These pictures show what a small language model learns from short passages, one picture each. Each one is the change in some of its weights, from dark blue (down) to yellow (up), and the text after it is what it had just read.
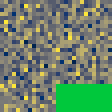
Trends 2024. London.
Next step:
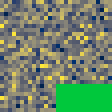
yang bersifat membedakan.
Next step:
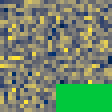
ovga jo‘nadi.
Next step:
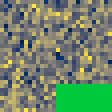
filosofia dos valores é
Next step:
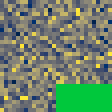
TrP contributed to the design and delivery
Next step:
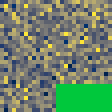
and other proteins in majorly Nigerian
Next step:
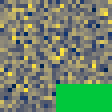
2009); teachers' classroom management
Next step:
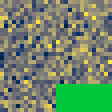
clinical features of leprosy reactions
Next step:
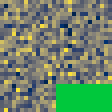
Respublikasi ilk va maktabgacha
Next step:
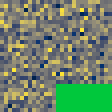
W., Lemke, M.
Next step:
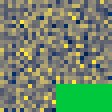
University of Brescia, Contrada
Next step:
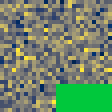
a suitable method for corroded
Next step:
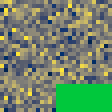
birikmalarini, oddiy va
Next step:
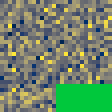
altre persone al di fuori
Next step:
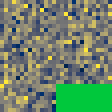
наслідків [14].
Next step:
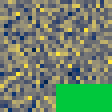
2022: Data table for: Net national
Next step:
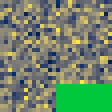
; svelte et fluet,
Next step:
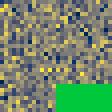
grand bassin appelé du
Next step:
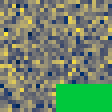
pilot plant, based on the
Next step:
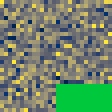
pada usia dewasa hingga
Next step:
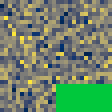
some of the highest adopters of technology according
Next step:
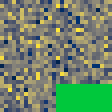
was filtered, dried and
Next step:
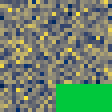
digital number B 8-bit blue digital
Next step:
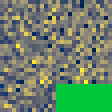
for performing surgical deliveries
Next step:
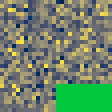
xosligini yo‘qotmoqda.
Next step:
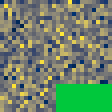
Tuittila et al., 1999,
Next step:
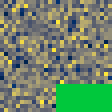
2018). Y en el caso de los
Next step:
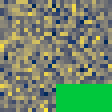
Ю.Д. Анализ
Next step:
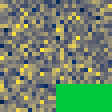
or open /e/ in the speech
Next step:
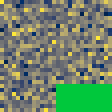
e proporciona maior facilidade das
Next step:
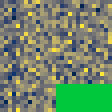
uyg'otishi mumkin.
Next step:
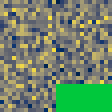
of flood wave down rivers or
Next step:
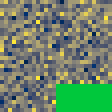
in the implementation of the project. Key
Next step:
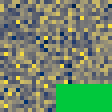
(+), dan sisi katoda
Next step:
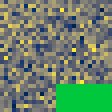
the UNECE. In this
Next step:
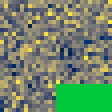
sifatida ko'radi.¹⁹ Bu
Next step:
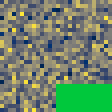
stecken bleibt.
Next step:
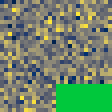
13.5h). Moreover, the
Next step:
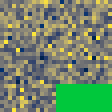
grammar of a language documentation**
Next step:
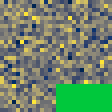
т.д. Выбор
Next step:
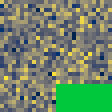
composed of three weakly correlated dimensions
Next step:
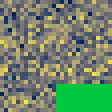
stay of Covid-19 patients.
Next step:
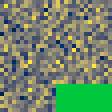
(AUI) - Founded
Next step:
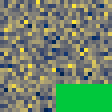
в противоречие к данным
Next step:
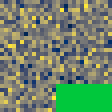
showed that the convex profile of the
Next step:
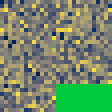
study design, fieldwork, analysis,
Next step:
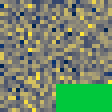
grade methanol used was dried
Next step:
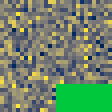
two antennas and an
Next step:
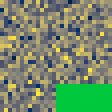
STD at the age of 16. It
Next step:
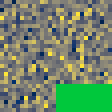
febbraio, nel
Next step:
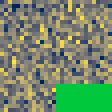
level in Nigeria and the various revenue
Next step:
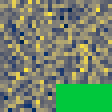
scale that rated respondents on a
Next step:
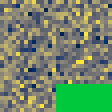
ажралиб туради.
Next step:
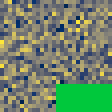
discriminatoria la posición
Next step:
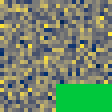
$$ep = ep * hs
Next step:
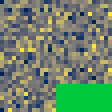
*EPIDENDRUM* ×
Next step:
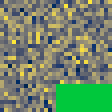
damage include the increased excretion of
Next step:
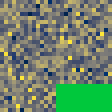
Cuts and reorganization 304
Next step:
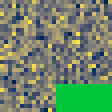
maqsadga muvofiq hisoblanadi.
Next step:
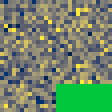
age we can compare this score to the
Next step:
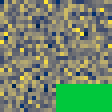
guten Gründe« zu
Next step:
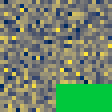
by using natural polymers as a
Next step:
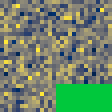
el análisis exhaustivo
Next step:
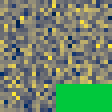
этих факторов наиболее
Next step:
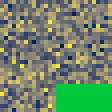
effecten van koersveranderingen
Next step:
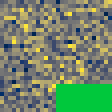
participants. Nearly every second female
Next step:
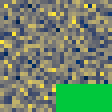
psicoterapia com crianças também
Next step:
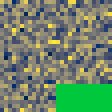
e venda, ou têm origem
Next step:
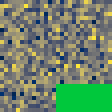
a necessidade de estudos clínicos mais
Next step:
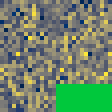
przez Maryję”.
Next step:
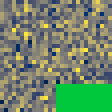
The products were fractionally distilled
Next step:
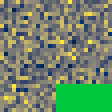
comparable a la obtenida cuando
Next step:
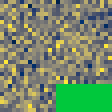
Toolbox Suite –
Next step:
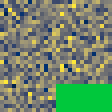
(FH) model have thus been
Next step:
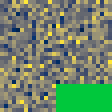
itu juga mengandung
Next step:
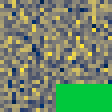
paper introduces a technique that improves
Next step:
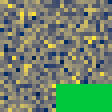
of cardamom available in world, five
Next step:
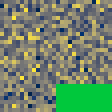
while improving intelligibility. Moreover, we
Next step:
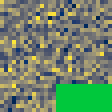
okul çağında olan
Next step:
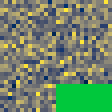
многие жёны
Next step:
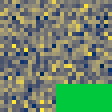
на тлі введення
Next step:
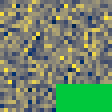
natijasida tarmoq jurnalistikasi
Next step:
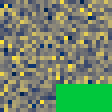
de proteínas necessárias à proteção
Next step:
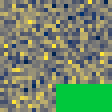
teaching practices. These challenges collectively hinder
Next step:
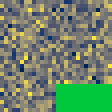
we are - we do not see things
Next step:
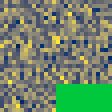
у контексті сталого
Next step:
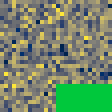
to process the same image several times
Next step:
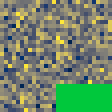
has fired up a colossal growth
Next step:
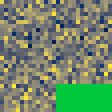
O'zbekiston Respublikasining 2012-yil
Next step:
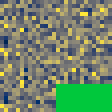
y al centro de estados
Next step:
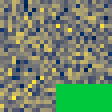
covid 19 ini. Dimana
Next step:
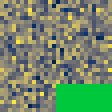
course, limonin, whose structure was
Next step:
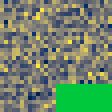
pain experience: An operational model.
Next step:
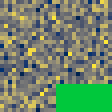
Perguruan Tinggi dan
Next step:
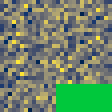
DAS PROPRIEDADES
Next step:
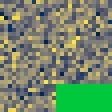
easily carried away by the visuals they
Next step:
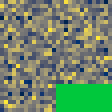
Emotional Disorders During the
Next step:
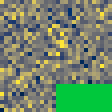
maggior parte dei paesi
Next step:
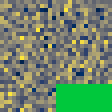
their English curriculum in the entrance
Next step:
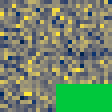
taraqqiyot, rivojlanish,
